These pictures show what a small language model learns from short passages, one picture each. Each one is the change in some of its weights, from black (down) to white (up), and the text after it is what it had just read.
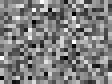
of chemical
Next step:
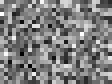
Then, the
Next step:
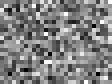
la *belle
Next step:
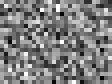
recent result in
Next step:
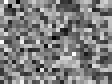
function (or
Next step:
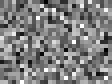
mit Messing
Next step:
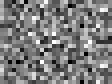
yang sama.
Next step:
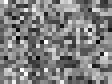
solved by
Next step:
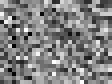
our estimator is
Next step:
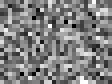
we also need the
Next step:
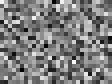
the Right of
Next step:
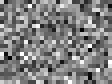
Let $p
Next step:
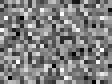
and continue the
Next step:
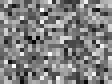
dones, i
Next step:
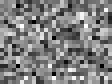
from New
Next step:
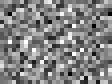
complete} iff
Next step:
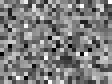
reducible curves
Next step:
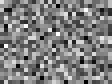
a new link
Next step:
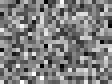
of a new
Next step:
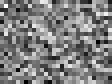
$A$ in
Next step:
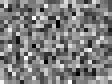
involves the
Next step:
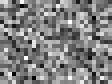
which verify
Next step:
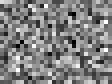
is bounded in terms
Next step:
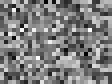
TC, con
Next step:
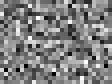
facts together
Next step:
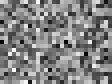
consider a case of
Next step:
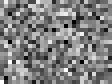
as indicated by
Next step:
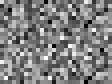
motor de
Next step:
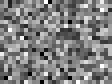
Martim como
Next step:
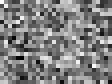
the torus
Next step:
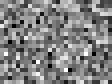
there exists a constant
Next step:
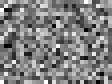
persons with
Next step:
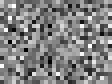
The study also
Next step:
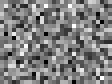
step, one can
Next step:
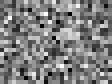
each normal closure
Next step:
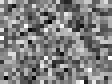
y desviación
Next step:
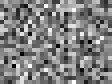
case, we also
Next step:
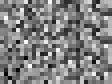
partes da
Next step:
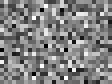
of either the
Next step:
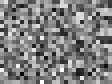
under the action of
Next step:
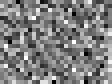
interiores e
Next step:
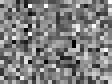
it is isomorphic
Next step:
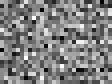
of the connection
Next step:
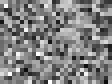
in $L$
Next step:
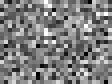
$Y$ such
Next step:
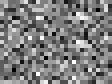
to the chart
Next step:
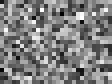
by the function
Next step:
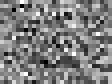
small number of
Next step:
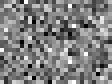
line. *The
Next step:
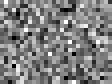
section, we will
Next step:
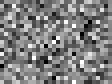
subspace with real
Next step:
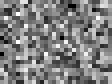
derivada a
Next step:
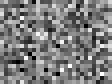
showed: -
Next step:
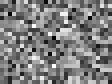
(the original
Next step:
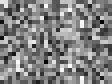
increasing and
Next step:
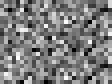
at stage
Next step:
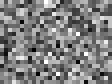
ular asosida
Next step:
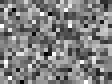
\deg M
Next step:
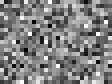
ignore this
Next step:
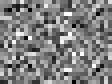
uning uchun
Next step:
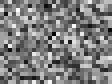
translation of
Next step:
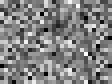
this kind of
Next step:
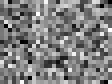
given any category
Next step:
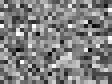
finite subgroups of
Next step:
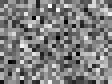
We shall use
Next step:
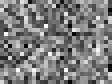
los pesos
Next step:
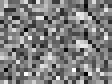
to the endpoint
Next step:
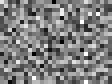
sides of
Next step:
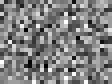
Some limit theory
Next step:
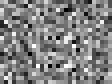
observe that the
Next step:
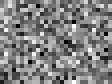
werden können
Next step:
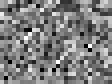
va badiiy
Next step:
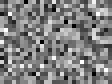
we consider the matrix
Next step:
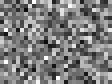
$a \geq
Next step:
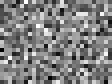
of $X$
